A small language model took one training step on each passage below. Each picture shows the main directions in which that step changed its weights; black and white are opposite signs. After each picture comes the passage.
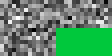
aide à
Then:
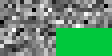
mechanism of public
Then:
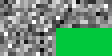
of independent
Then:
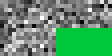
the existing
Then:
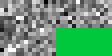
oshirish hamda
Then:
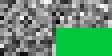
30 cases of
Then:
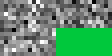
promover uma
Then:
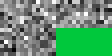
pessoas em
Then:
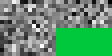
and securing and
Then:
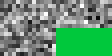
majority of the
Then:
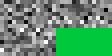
especie entre
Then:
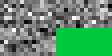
einer schlichten
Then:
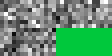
the discovery
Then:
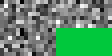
y selección
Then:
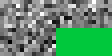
ve Yas"
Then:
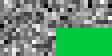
nicht akademischen
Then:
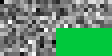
to reduce
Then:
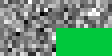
di mushala
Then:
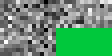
to the biological
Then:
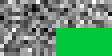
worked as a
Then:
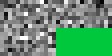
и сама
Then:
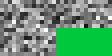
new host
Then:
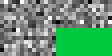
EEA project
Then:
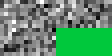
machines under one
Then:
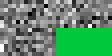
yoki bu
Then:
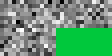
o algoritmos
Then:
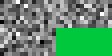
resistance of
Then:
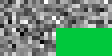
an equitable
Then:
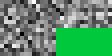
sobre como se
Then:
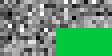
programmed to
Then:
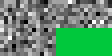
stable and
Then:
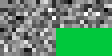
group whereas
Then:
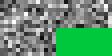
concentration of
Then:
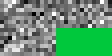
problems and
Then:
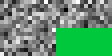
model in the
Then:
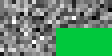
Pioner x
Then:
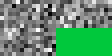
the Number
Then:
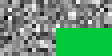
as evidenced
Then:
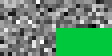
en su estado
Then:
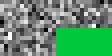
actual bits
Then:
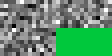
destruction of
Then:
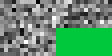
with every
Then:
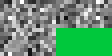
tanto, la
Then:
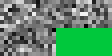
How would the
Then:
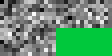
differences in mean
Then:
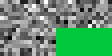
reviewed and
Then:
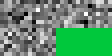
can influence their
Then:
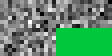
the high performance
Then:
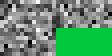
of this article
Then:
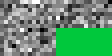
the analysis of these
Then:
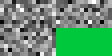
1$ and
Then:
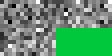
: proposition
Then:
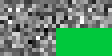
Para responder
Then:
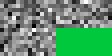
hace que el
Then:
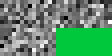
the term
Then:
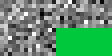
testing number.
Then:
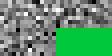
Press. -
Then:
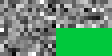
sering kali
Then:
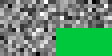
case study, model
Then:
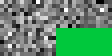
tempo, com
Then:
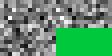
for keeping
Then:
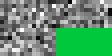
methodological aspect.
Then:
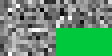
a esses
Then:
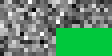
yang menjadi
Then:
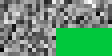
via the
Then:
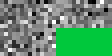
have read this
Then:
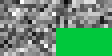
which is the more
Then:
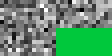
DE LA
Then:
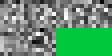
dañar el
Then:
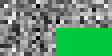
una imagen
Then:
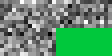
the use of
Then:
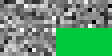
taxation and
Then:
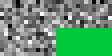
de perigo
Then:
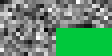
deformation rates
